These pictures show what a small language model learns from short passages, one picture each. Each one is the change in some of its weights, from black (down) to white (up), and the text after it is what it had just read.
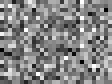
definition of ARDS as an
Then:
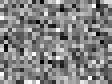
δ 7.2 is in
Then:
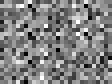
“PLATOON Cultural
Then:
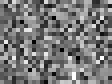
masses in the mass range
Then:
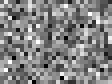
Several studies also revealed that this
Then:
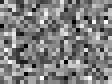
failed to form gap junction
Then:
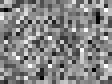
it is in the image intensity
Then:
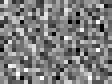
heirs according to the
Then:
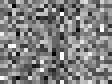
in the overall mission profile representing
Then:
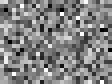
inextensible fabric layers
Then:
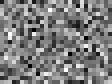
lessons introduce the learner into
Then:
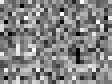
during the main phase of loading.
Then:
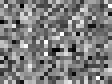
structures CLIMAREST -
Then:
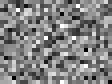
to its properties [7],
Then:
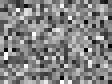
to incorrect data in the
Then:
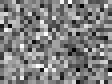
were took symbolic significances of
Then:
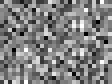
academic literacy development. She has articles
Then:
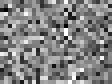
is limited research on the potential of
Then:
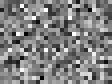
[4]. A definitive
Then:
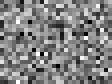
the proposed FIR filter achieves
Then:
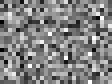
an issue of high concern. Many
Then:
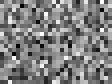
cycle time and cut manufacturing costs.
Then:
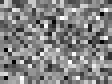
number of indicators that are simple and
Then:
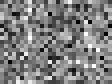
Q -factors. More
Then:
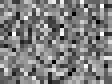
main fuel rich flame and secondary
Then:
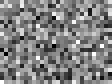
Dextrose Agar
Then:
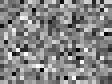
eigenvalues of the
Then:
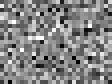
substrates, formed of different
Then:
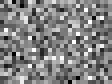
development of financial institutions and banking
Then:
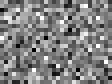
that all participants have great deal awareness
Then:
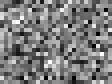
which cyclic loading leads to
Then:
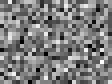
species from solid catalysts is
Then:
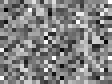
and COVID-19-related
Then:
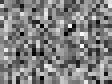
each node IV. 3-D
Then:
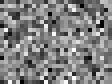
To fill the missing
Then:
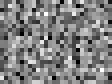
plot based on the environmental variables in
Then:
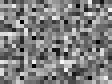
initiation has diagnostic validity according
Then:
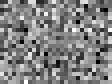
activity of soursop seeds
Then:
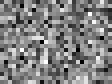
great deal of attention by enhancing the
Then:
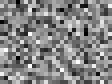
developed and operated by The Open
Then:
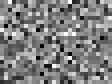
kidney disease, and increased
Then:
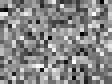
is driven by niches of
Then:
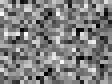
\right) \left(\tau
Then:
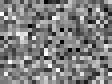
variations resulting from geological formation processes
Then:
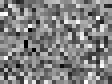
will be looking for in your
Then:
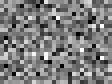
parallaxes and in each
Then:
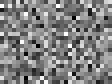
Perfectionism has been studied
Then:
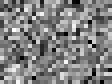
a seller over the internet
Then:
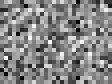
of the police officer in subject
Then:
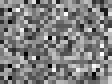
University of Catania,
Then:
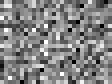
archive of digitized
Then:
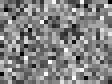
be brought forward to the
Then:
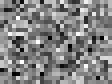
tables 5 and 6 was effective
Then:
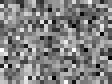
addition to these hazards, the
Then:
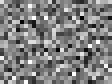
evolve a takeout
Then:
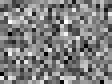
for several weeks. Young
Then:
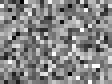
first and foremost purpose of
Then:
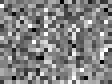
ones. These media contribute to the
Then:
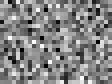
choices, avoidance of
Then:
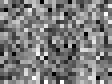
and poorer prognosis
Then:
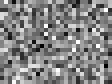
p are the numbers of water
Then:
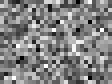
than the roller bottle
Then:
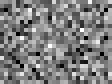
with scarce systemic evidence
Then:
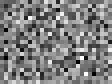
And commode movie through
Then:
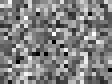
RL provides adaptive policy optimization,
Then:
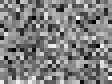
mixed signals. The classical optimization techniques
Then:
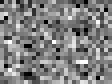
discussed based on the average response for
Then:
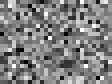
visual clues and concerns about failure
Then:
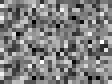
Spatial data analysis methods and
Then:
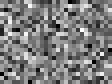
sequences from OTUs more
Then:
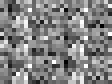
I FL I FL I
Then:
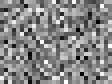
of their rightful legal right and
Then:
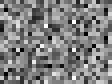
carbon and glass fibre composites there
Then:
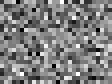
December 2019 and later on spread like
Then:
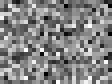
method for platinum.
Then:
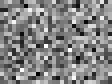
of gene panels and the amount
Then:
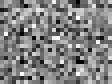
of process innovation within a firm or
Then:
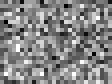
was found that: the most
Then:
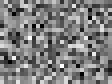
Heart 12 o.O
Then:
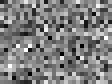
Impact, Small and
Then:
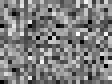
Product PMG Pool Mean
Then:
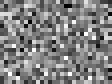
some specimens from local people. The
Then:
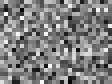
in marriage. But
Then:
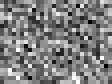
failure zone and the affected length of
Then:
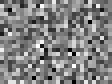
capacity (determined as total
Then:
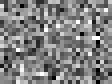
bond strength which means lowering of
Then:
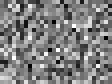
been confirmed. - (2)
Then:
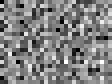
residential locality around industrial
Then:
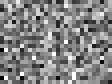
aims to empirically examine the
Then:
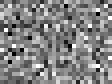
friends of close ages.
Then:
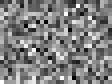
seen as potentially subversive.
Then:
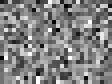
society. In our country, the
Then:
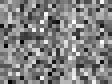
months the patient has completed the
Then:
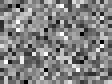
the 1996 Australian Standard
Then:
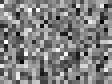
The inset in the lower left
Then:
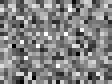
work reports on progress regarding both spectral
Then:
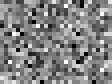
double-blind randomized evaluation
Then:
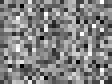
POCl₃ the reaction mixture was
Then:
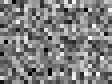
sandy loam soils
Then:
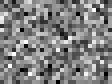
A comparison between the currency
